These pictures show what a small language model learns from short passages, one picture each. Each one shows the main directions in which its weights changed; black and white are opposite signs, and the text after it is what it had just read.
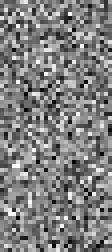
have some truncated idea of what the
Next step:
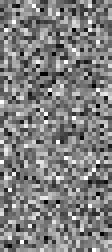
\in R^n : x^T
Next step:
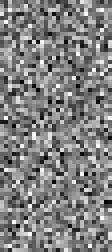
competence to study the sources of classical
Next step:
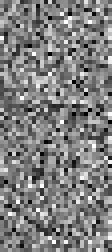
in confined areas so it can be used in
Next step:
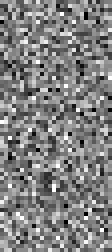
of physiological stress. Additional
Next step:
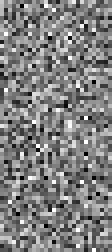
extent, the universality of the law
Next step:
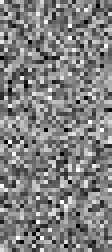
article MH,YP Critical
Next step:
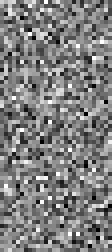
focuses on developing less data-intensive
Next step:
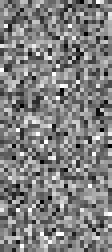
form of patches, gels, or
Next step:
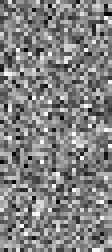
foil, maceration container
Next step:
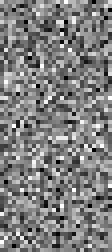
incredibly stable and resist
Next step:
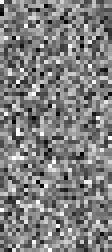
read and approved the final version of the
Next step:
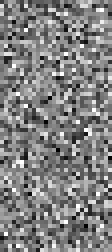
updated to adjust its contents to
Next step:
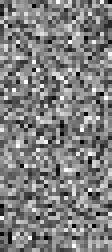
responsible research evaluation & open science
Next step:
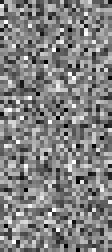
another impact in the organization which relates to
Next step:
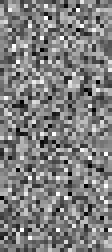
native language. Advanced students may
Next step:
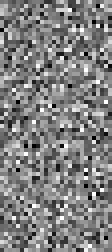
superior will feel happy and
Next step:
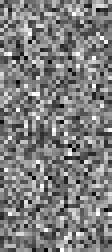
that is actively working to implement the
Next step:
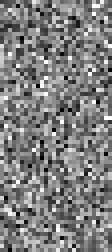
However, as the underlying strategies of the
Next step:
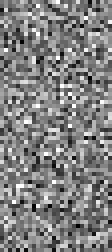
important ingredients in life [1].
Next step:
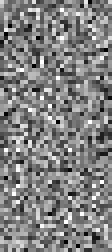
As the words are rational, they are time
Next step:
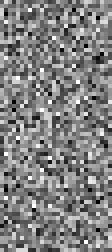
solar lighting and digital monitoring that
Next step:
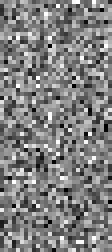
flat surfaces (floors and
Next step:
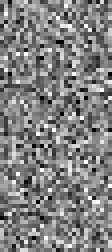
ensure liquidity position by investing
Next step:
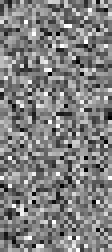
measured. Patients were designated as
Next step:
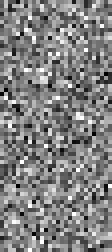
conservationists and plantation in the
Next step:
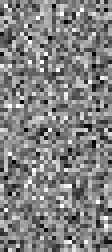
variables were included as potential confounders:
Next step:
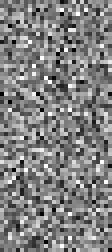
(1954). This is a widely
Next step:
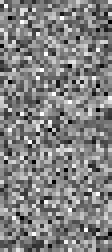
eye-margin, the fore
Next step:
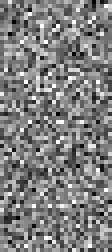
in these CO₂ hydrate samples were
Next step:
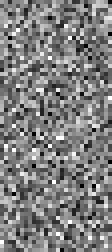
music controller that is deeply
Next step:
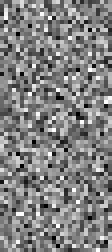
liquid quenchants, including initial
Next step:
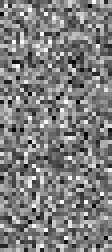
studies have reported the significant impact of conservatism
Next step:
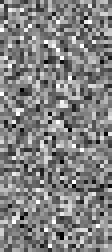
the average + two standard deviations and the
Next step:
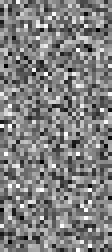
in collaboration? Are they internal
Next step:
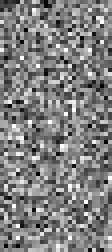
Regency faced various serious
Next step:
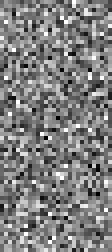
technology-enhanced education system in
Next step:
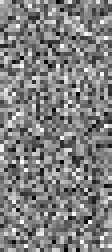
form. This work extends to utilize
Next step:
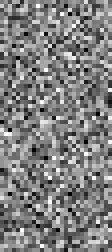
c.c.) for 2 hours.
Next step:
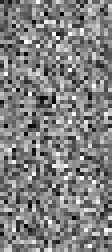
polyurethane varnish was the
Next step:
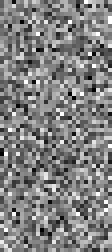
LGA of Adamawa State
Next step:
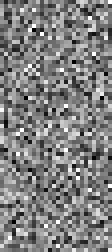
...Sulayman did not
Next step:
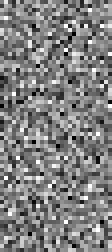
Bombay in Parsi community.
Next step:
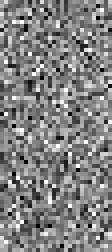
the closure using size-resolved
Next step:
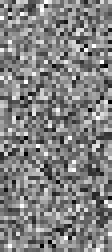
of 5 x 5 contiguity filter to
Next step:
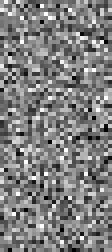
they are the languages of the sacred
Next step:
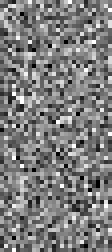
Performance Indicator MO Main
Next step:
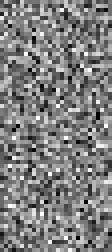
has shown that nations are based on the
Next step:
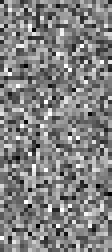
the overarching CAPS framework, thus
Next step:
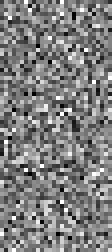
TYRIMŲ IR
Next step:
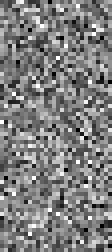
PDEs, which encode our knowledge about
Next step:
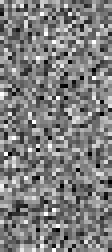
neither $(\tau_i,
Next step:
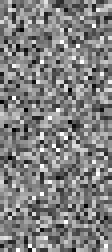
Availability Statement The data that support
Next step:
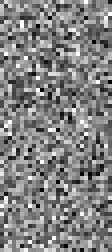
data mining and do some setup parameters in some
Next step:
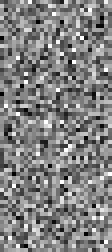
*Food Research International*, 41
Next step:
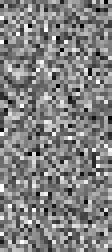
was achieved. Moreover, the test
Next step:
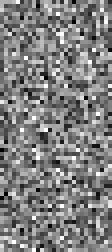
$M_s$ do 3: for each
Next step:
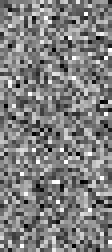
Met opmerkingen [7]:
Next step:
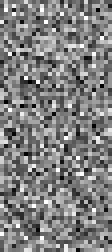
proposed novel feedback and the usual
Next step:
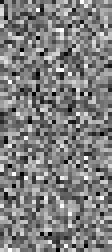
robots [1], which is a very
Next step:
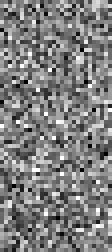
the interview, medical examination and
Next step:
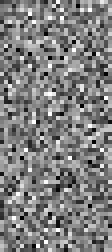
their behavior and purchase intentions
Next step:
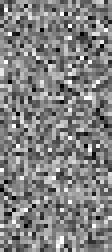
empirical model with the TD procedure
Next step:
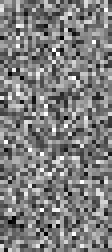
project results leading to limited engagement or
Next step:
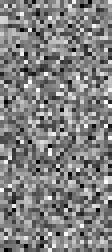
of fiber-reinforced
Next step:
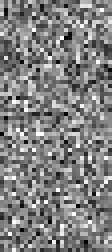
due to changes in transport properties, the way
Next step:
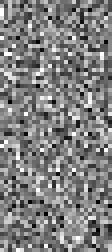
reserved to project partners. The
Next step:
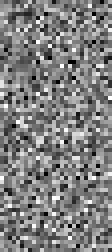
accounting 58.61% of
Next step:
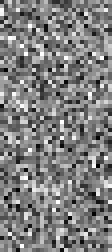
categories: the OCCI Core,
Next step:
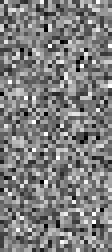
the Beta is 0.227 and T test
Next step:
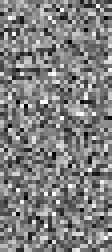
design formulas known in the literature have
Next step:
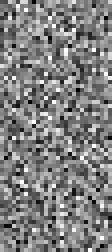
8 Cow dung in bags 3
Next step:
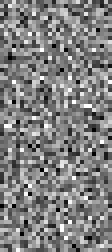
and with no collaborators and no
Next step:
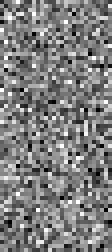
emissions associated with fossil
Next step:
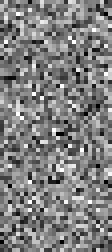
These early hollow blocks were cast
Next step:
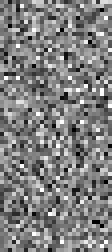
balconies, terraces,
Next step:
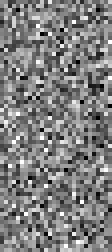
materials Supplementary material associated with this
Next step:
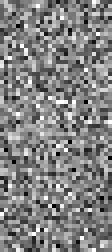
any solvent residues on the
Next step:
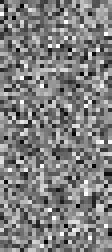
interpretability, and adaptation to
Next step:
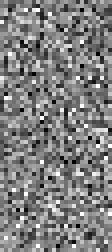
Jawaharlal Nehru
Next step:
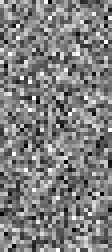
the θ , it did not apply a
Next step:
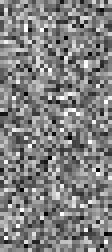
in holm oak forests
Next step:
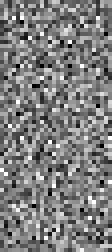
people, making the group persistent
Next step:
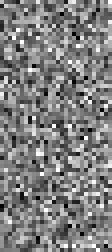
PU Version: 1.0
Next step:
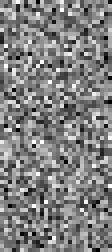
employees themselves, as the
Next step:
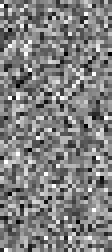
a corresponding sample derived from a
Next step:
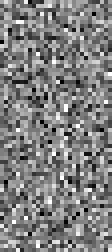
phase, pointing to a possible lingering
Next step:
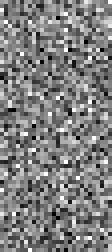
used to support the event are outlined in
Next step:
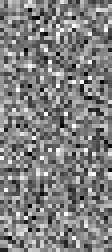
Density of trichomes was found to have
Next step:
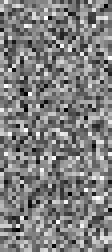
doctor to diagnose and respond
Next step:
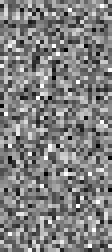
with the technical. Reviewing the least
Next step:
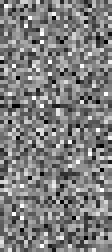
a high standard of digitization, but
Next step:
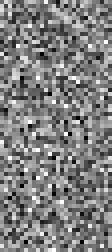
organisation, founded in 1973 and
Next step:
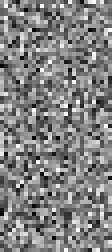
Rosylin, Shabri &
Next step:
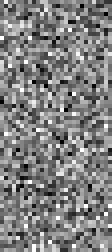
text mining tools can assist in
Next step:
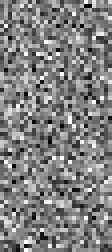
that seamlessly supports the market
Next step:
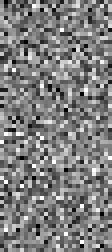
of rice farmers burn rice
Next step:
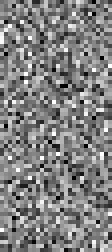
setae may help *Varroa
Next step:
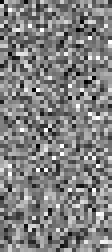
the innovation ecosystem (Russo
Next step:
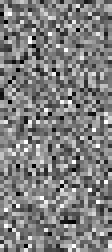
vulnerable demographics such as
